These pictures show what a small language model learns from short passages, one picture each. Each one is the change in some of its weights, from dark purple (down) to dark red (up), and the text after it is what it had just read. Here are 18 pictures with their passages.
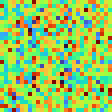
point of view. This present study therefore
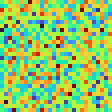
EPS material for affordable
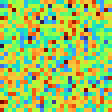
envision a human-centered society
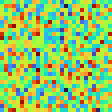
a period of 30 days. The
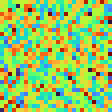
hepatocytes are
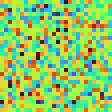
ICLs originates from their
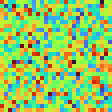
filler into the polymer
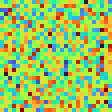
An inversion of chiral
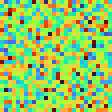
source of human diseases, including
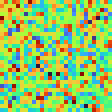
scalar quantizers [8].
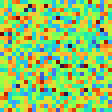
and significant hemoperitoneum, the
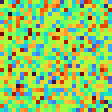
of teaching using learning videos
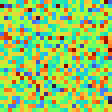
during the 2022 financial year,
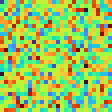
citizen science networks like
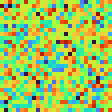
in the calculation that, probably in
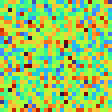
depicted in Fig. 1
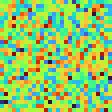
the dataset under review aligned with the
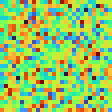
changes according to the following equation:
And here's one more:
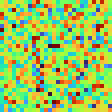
this novel strategy offers more information about
